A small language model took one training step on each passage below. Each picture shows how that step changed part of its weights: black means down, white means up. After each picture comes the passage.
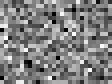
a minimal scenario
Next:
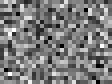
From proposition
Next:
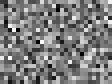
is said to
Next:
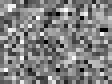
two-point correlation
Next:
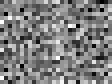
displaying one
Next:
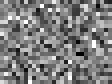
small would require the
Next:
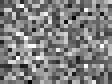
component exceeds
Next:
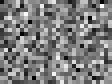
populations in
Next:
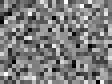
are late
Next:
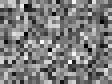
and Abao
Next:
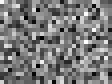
their findings,
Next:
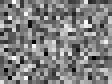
integration in
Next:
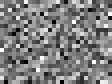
Assembly to
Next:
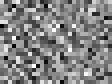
the models'
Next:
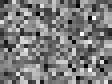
errors in which
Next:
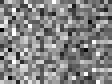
the impact of
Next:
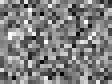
with $(i,
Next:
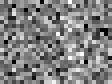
functional data}
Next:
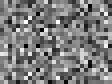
% %In three
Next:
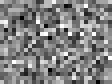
$\tau \rightarrow
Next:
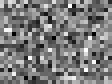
and ${\bf
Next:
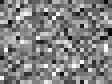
insist that
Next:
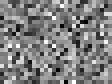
have become an integral
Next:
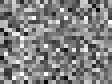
analysis of scaling
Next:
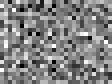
+ vz
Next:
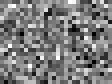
analysed during
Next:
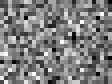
a Kron radius
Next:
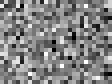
a important gene
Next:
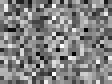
see presently,
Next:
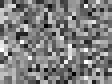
blue path
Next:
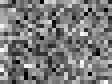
In this paper,
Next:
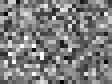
where employees contribute
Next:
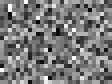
Sips In
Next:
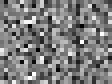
we must go
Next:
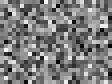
system Before
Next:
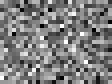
WHO sample
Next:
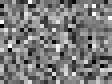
enumerate by all
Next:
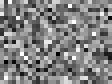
1 is classical to
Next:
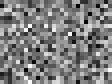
and was only done
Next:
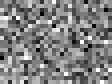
be the maximum
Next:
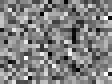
substitution to
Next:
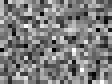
as a {\it
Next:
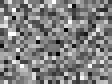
the length of
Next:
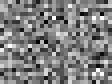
minimal extension has
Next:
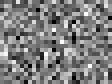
a tube
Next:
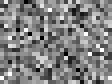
Though this sum
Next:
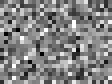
first wave of
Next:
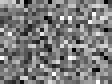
This holds, since
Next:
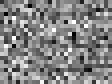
the late time
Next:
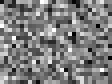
the observers
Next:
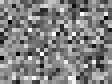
all real numbers
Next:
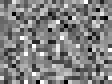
based seismic
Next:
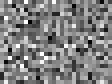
an area of
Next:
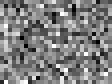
a line, by
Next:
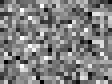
same number of
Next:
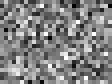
possible since $\mu
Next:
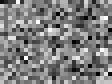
to this radio
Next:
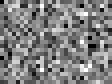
asymmetry between
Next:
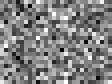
The MN
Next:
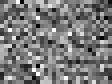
the flows on
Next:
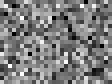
et espaces
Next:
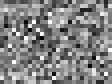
expression for thermally
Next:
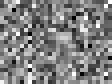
wave height
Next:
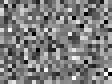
is known to
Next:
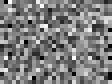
There is a clear
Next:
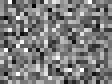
in this study is
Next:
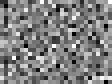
said, the
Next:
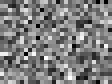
To solve
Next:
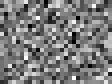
(and hence to
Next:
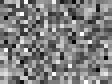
in fact, an
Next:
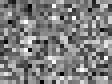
via coordinating the
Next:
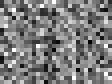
the initial error rate
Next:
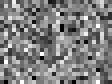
studies analyzed.
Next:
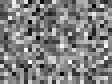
conditions for the
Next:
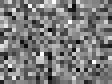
the proof. We
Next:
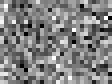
by i) the
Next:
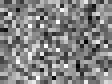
softening region constant
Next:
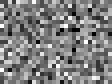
SNR (more
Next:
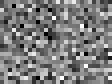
can be found by
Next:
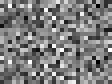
can then be
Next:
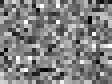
complex cohomology
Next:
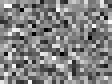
the conservation and
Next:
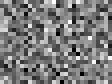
the formulae
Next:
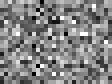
+ \log
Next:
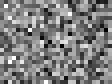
transport and
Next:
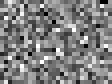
two variants of
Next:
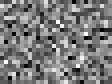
by replacing
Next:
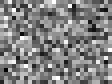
the normalisation of
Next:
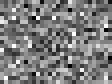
\ee Note that
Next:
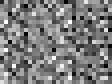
engages the
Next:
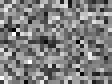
been initially
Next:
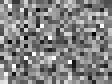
the dipole
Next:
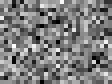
unit normal vector on
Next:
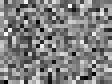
b}$ is selected
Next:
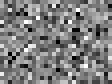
point addition takes
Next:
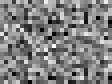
\vre =
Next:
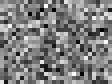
current observational
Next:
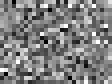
different $\nu$
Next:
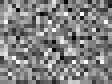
a few examples that
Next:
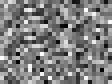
allows coupling with
